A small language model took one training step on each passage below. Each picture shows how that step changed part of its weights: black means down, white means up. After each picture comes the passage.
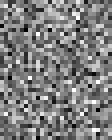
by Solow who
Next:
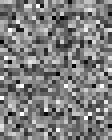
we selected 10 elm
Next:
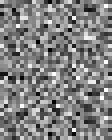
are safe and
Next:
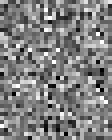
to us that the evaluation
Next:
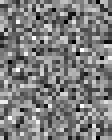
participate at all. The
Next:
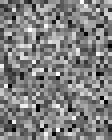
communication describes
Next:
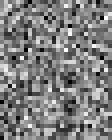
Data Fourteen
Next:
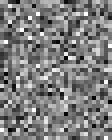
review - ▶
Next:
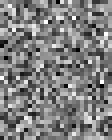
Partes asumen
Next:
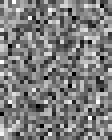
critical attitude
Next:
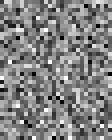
en fonction de
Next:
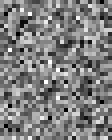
Department of
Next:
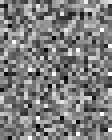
by financial
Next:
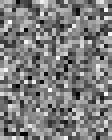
difference in μ of
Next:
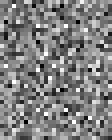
countries are also
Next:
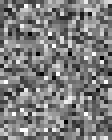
The integration of digital
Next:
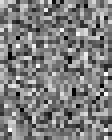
gilded wood,
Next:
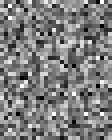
was most notable in
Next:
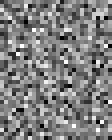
childhood that they
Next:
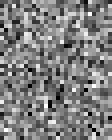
GBM, but these
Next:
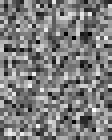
was performed in order
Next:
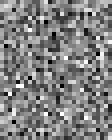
is shown Table
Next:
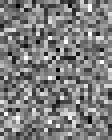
lekin ularni
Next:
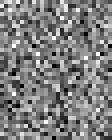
hydrogen systems based
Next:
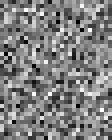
кг/га дан
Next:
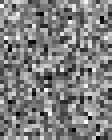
plants. 5.
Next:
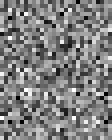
que apuesta por la
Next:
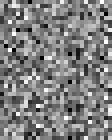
менее 1 %
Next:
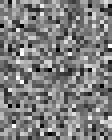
– the split of
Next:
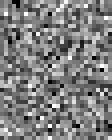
KPIs represent the
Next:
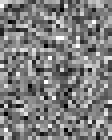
fulfill the
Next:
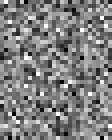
effects can be multiple
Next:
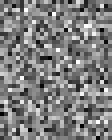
be adjusted based
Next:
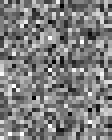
на нужный
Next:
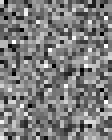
hypothesize that
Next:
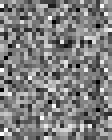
categories of the
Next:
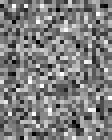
numerically. The
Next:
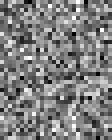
Sino Composite
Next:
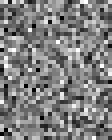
prediction of the
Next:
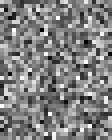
thresholds are
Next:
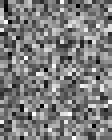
and extract of
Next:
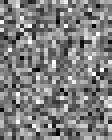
Assim, o
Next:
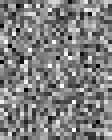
CR AVE
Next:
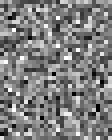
then identified the
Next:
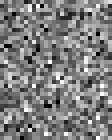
the educational process.
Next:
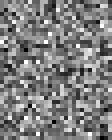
The permit obtained
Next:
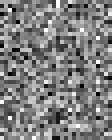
competition under
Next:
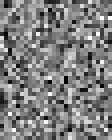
of aerobic and
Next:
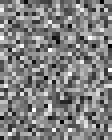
também do como
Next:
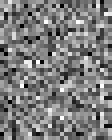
the computation work,
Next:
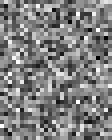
other states – the
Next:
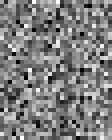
T. Radeva
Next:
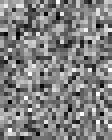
analysis presented in this
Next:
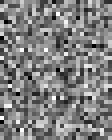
and Disease**,
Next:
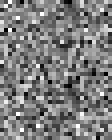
vary significantly across
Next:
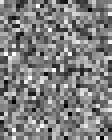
were harvested
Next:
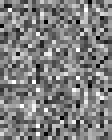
indicam um perfil
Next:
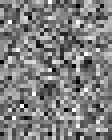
have been relied on
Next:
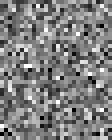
based on the reliability
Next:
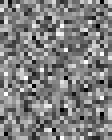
more to overall development.
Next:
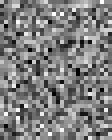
For exemplar,
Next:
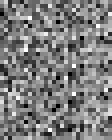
поводом для
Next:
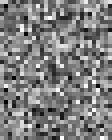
to other substrates in
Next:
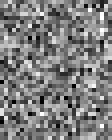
At each grid
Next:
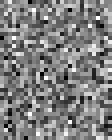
un avance significativo
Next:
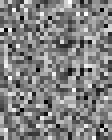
vector of the
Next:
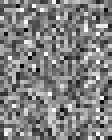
results in lower chance
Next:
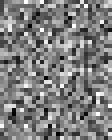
present any signs of
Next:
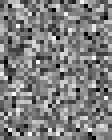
of the hexamine
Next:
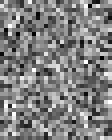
Profile methodology in
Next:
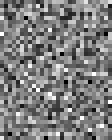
for the same DH
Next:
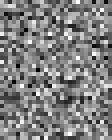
qismida yuzning
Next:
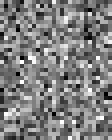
was conducted on
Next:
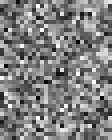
different concentration of
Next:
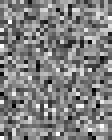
period of the great
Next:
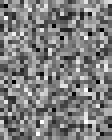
1 are shown in
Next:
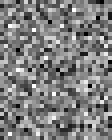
F. Muscle
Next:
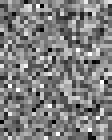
the remediation of
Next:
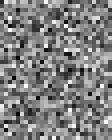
édition. 14
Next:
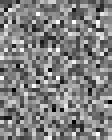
com fluidos
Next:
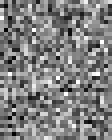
in JLT. As
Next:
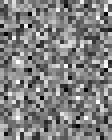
showing before after
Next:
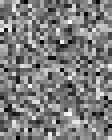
vocabulary which
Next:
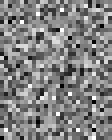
Besides, the
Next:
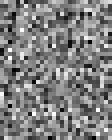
application of K +
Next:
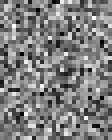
Voorts was
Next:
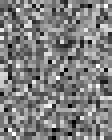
drug name,
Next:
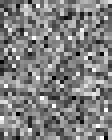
IN SCHOOL
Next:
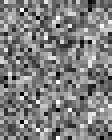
as políticas
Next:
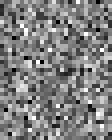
the breadth of
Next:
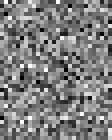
acceso a la
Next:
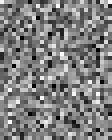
can never do.
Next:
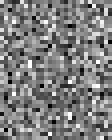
ga etishi
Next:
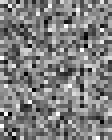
or vice versa
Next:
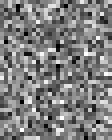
I veicoli,
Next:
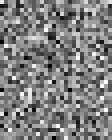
en cuanto a la
